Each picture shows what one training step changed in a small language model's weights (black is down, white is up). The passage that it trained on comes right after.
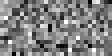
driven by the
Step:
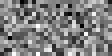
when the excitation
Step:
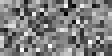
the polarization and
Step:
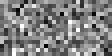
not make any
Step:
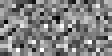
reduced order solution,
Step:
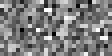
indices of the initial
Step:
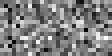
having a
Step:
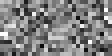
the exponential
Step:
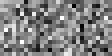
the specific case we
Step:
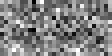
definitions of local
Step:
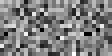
the identity
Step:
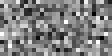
is applied to
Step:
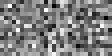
The sizes of
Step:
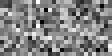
in a weak
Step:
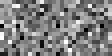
Universite de
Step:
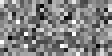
element yields are
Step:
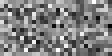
while the variation of
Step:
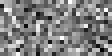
In section 3 we
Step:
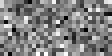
other hand, our
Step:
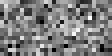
coming from the
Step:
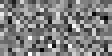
The remainder of
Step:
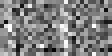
related experts
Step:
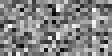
{\bibinfo {author}
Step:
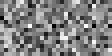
in order fills
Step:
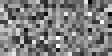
the Dynkin
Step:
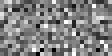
radial distance from
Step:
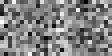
class of monoids
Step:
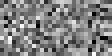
The result extends
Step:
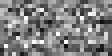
these events, the
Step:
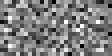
It greatly
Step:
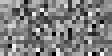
the total energy of the
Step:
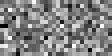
following order: string
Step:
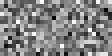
functions $(f,
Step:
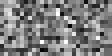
in velocity,
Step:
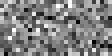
The decomposition into
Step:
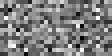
Compared to
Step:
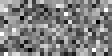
are drawn as
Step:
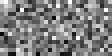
E_1$ given
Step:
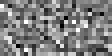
Finally, we
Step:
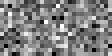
wave packet
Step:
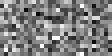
The algorithm starts with
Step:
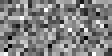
is too small and
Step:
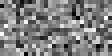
that under our assumption
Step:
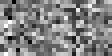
sometimes (but
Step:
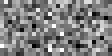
The Lai}
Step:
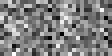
fragment properties
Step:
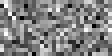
| Table 1:
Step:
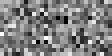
the spin by
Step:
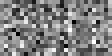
regularized case,
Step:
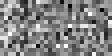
for all data points.
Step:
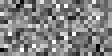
term for a scalar
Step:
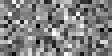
extends the work
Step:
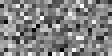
optically generated
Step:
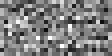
local part, which is
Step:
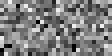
then asserts that
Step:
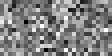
internal vertices
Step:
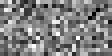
of $x$, and
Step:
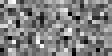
tensoring with any
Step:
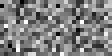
that they are independent
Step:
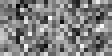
shown that all the
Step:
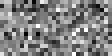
lattice are fixed at
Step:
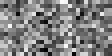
and matter
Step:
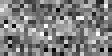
present the energy deposition
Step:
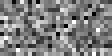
Weyl group in
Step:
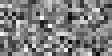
\Phi \geq
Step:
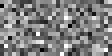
very important,
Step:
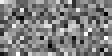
(E)$. Since the
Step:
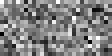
$A$ is
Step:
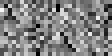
restitution and the
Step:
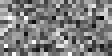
example, this conversion
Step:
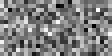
each $x\in
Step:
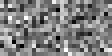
"error" vector
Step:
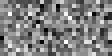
Stokes system
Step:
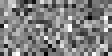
rate in rich
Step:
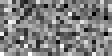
of constant negative
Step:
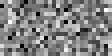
to shed more
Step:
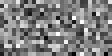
is done,
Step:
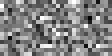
\right) \right
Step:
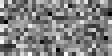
constant $l$ is
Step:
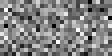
form of KLT
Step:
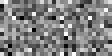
R\}$ such that
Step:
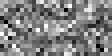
denote the set of all
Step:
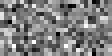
Figure 4c), and
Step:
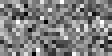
F$ be a
